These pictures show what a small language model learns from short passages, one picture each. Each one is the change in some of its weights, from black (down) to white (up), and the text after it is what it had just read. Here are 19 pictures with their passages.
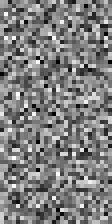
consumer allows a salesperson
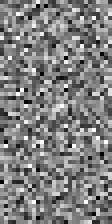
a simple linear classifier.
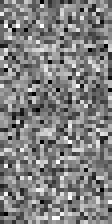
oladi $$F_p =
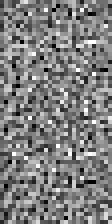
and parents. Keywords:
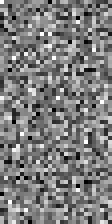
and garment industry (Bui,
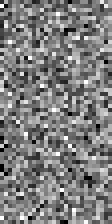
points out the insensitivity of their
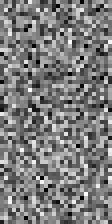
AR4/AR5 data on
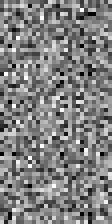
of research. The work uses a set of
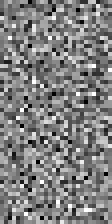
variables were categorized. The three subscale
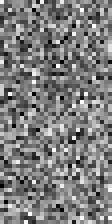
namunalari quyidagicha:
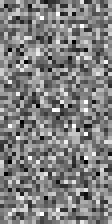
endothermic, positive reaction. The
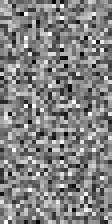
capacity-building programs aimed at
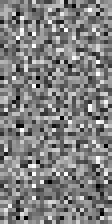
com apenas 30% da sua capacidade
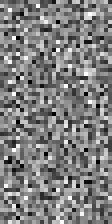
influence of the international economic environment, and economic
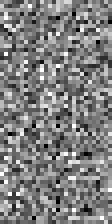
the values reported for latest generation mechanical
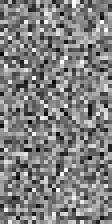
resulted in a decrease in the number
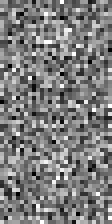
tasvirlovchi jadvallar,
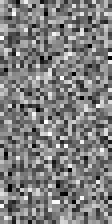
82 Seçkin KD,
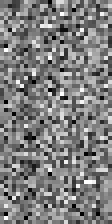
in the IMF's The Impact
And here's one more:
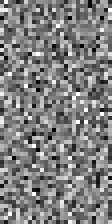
особистих якостей та
